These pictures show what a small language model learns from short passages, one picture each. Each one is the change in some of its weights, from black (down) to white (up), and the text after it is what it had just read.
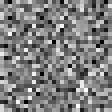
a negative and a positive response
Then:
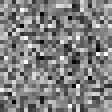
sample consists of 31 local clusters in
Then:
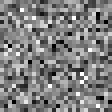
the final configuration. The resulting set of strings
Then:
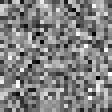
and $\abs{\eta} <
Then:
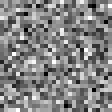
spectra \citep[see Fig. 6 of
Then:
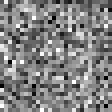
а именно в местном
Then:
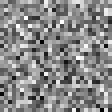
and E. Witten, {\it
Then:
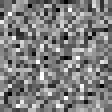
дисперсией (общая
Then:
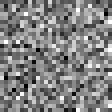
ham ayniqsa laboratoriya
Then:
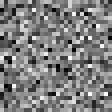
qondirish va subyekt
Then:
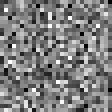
well, together with the problems
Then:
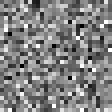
are focused on the central regions, where the
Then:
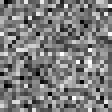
to electroneutrality as possible,
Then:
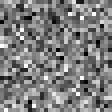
verdadera acción, a la
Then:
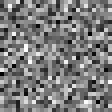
yana abgor holatga olib
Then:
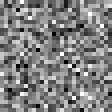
уни ечиш йўлларини
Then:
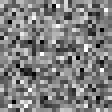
and identifies conditions for successful
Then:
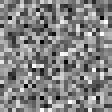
emission, tracing only the southwest
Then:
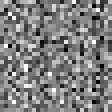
such as route advertisement,
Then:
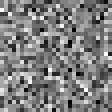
colour and flavor. We present
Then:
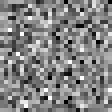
of writing moved him
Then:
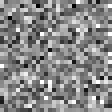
words: social program, needs of the
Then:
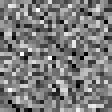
jihatdan to'g'ri
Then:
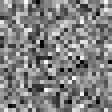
clean clothes which are related to
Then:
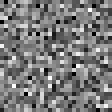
de aprendizagem, a qualidade e
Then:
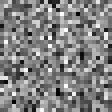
На основе опроса 114
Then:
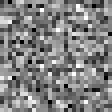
It bears repeating that the results of
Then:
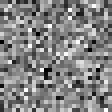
$M$, as we show in section 3 after
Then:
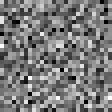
à la menace terroriste du
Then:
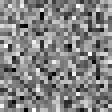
and then the difference is taken of the observed time
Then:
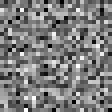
moderno, mas também à
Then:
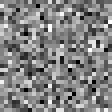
to investigate the application of gradient
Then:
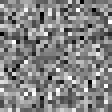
by reaction between a PAN chain and
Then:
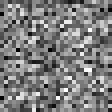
тадқиқот олиб
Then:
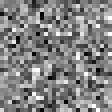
allows for the determination of the pion
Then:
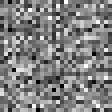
Хитой таъсирида
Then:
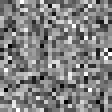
que provocações são base do
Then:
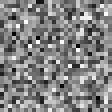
medical KBs contain deep and
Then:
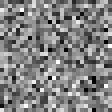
bond length change on $t$ dominate
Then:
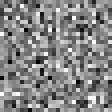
the normal velocity group according to the
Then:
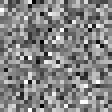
Cu atoms are within the Co matrix.
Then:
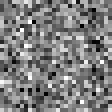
occurring for even multiples of
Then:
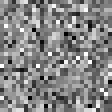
forces, respectively. The optimized lattice parameters
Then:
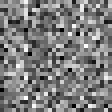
foi mais estruturada pelos
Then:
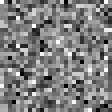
is the covariant derivative corresponding to the
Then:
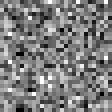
da sua profissão, tornando
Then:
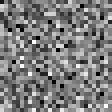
de regularização, assegurando
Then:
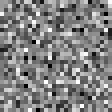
ming so'm) sezilarli
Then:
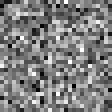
because the process can be tedious once
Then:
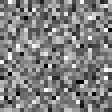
as ``pseudo-time
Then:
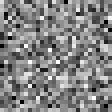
rotation of the pesudospin}
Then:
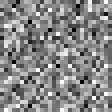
М.: Наука,
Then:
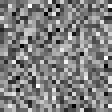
eine Abschaltung
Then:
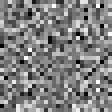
Faktor lain yang dapat
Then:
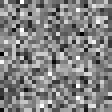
начатая терапия,
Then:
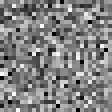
à long terme. En effet, un
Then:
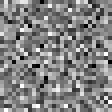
workflows, i.e., different
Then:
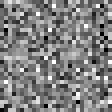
emas. Albatta, toza
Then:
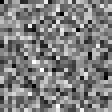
our ADS has been reported for applied
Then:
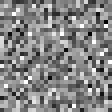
near the GB[20]. The structure of
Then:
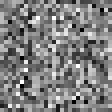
nocere* не навреди
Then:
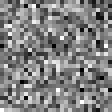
conditions, however, in the confinement phase
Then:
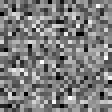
tomonidan yaratib, ishga
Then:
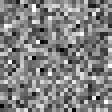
states, which resembles that of the
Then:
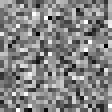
to the minimal gravitational vertex and
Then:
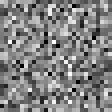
unser Interesse nach
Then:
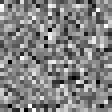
one it is necessary to overcome the
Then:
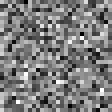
filtered velocity vector in physical space, and
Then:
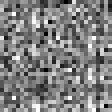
أمانا لهم
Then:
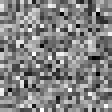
the other hand, it is not hard to
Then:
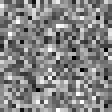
{\em not} all the cells of
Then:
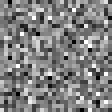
the momentum resolution roughly constant all over the
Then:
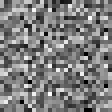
الخلف لابن
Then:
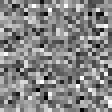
which performs at first, an on-line
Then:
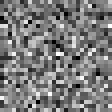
25 ta korxonalar tomonidan
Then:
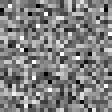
smaller $k-$modes (larger physical
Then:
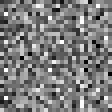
dilakukan melalui jalur
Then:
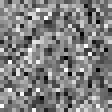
show the extracted velocities for both
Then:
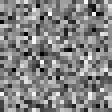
of a language that is no longer
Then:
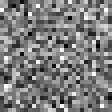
the one found in high-$T_{\rm
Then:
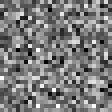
muassasasini boshqarishning
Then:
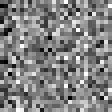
(2) and conditions of oxidative
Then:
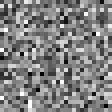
stimulus independent (constant
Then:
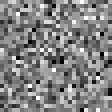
Used in Vape Liquid
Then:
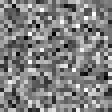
jump across two neighboring
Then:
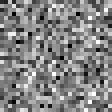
esențial pentru a
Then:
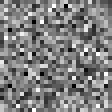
$\Lambda (1520)$ resonance is seen
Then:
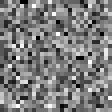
Parâmetros Curriculares
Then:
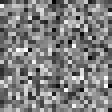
Muammoli yondashuvning
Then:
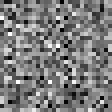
élevé de dépendance
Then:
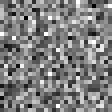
states and give the necessary and sufficient
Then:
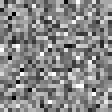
specialist, quality, activity,
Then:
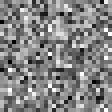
attention on the search for new
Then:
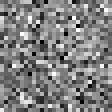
and $r$ is computed as the sum
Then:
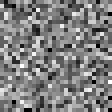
the above, angular distortions of size
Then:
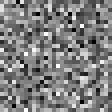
The channel is modeled as a transfer function
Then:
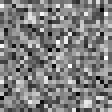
nó transmite em um canal de
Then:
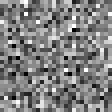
Mean | Max | |
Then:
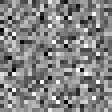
system with that in reality. % A
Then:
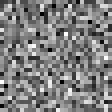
o desempenho geral e os
